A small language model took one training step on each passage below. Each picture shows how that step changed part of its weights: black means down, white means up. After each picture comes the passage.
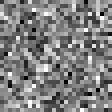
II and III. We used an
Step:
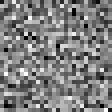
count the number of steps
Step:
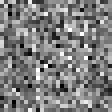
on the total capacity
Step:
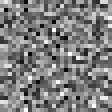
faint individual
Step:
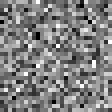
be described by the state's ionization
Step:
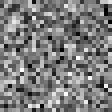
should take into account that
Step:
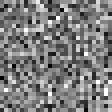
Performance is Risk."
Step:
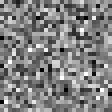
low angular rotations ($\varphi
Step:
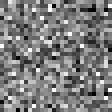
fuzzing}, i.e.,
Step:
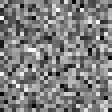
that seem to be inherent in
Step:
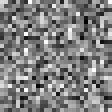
G$. For all diagrams,
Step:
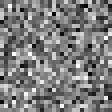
— AQR (Asset
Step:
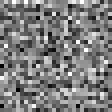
cell labeled $y$
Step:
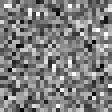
d-d \smalcirc
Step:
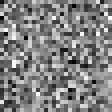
runs of convergence tests
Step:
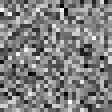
er nog enkele andere die de
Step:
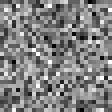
paper exemplarily on
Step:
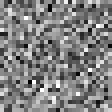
revisão integrativa da
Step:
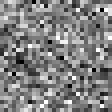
научно обоснованных
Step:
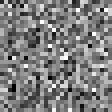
уровня понимания и
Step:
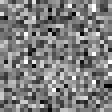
signals are often concealed
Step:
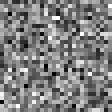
to be real. Note that the
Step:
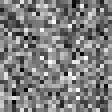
the nature of these hadrons.
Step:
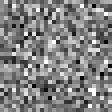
has been developed so well that
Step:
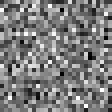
o Programa de Aquisição
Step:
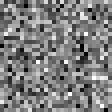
electric field $\mathbf{E}$ in
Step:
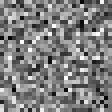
constant $z$ as defining the
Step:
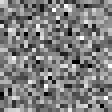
globally hyperbolic interior
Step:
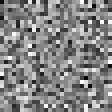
calculated and according to
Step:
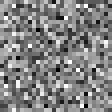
tedavi bittikten sonra
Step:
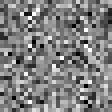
m_\mu$, where each coefficient
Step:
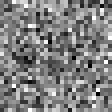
Further we give the defining
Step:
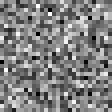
los grupos de alta y
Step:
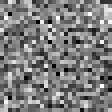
take the on site energy and
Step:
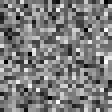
at a supranational level, such as
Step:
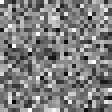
ta'lim platformalari va
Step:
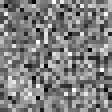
that the ``nndd'' term in
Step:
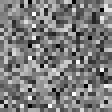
As far as we know, the only
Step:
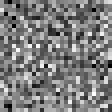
творчество. –
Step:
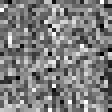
chetda qolmadi.
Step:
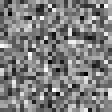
\right) + L\left( {\eta
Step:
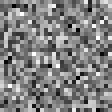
fosforni biriktirib olgan
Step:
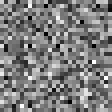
deployment of GNNs in
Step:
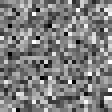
мнение коллектива
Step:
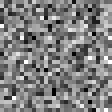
These two-dimensional FSs --
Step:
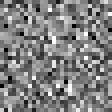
also added 4 objects from the
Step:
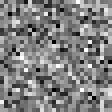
whether the G of agents
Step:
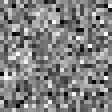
$T_{eff}$, should
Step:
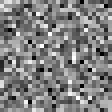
kamaytirish orqali
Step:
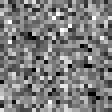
Prodinger, A correspondence between
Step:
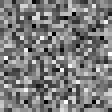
supermanifold possesses a
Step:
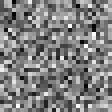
large temperature variation, which
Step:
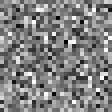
T_m} \end{equation}
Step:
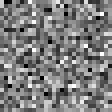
on them, where each dancer
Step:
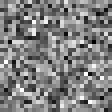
r_2 \right\rangle \).
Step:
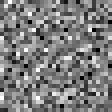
dapat mengalami
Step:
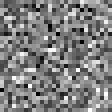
the values of $k$ for which the
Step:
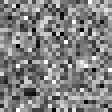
Sólidos n° 5,
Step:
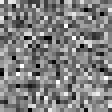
\noindent {\bf 2.1}~We
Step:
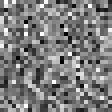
Obstetricians can
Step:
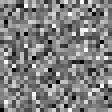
spin state. The W state is a
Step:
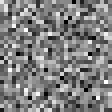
for the shift $S$, and
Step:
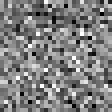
time. \textbf{e} The control
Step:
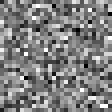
f+v & \mbox{on}
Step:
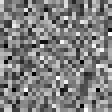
after retrieving similar
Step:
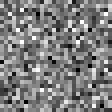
M. : TEIS,
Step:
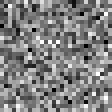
is the angle between ${\bf q}$
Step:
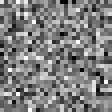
created the biggest solar
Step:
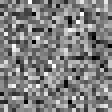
likely close the gap between
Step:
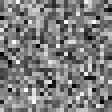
\end{figure} For a simple
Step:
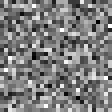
manifold of indefinite metric
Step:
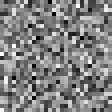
the maximization of the mutual
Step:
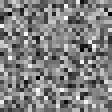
climate and sustainability by
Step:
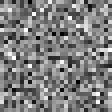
a fixed source-sink
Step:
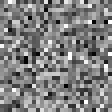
monitoring applications have access
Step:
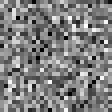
across the possible explosion
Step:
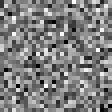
and took note of it,
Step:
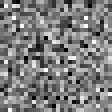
Let the nearest \u{2}
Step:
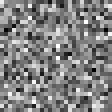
\label{eq:eqmr} \\
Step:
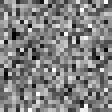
occurs also in the ZFC
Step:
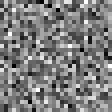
gaps is suitable as the
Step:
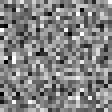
do usuário. Além
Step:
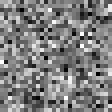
traders, or zero when a new
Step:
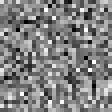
tandem with fault detection and
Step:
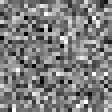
locally free, commutes with
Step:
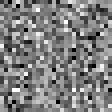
Green function of an operator $H$,
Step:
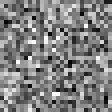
shows the full range
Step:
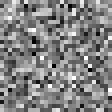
the research program VIDI
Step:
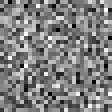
русского языка
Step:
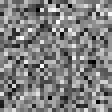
to'g'ri integratsiya
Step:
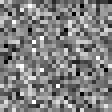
a chambers complex as for every
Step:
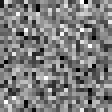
weighted loss function at a
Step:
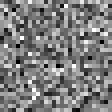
cells is the major
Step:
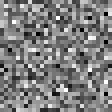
being simply related to the
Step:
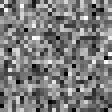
Beijing Natural Science
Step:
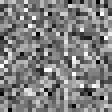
of the lemma follows from Engel's
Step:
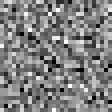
an overall phase. Thus any
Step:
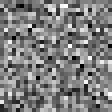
for each $p\in M$ there
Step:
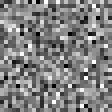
the unique geodesic path between
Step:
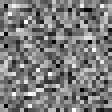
SC algorithm. In Yan and
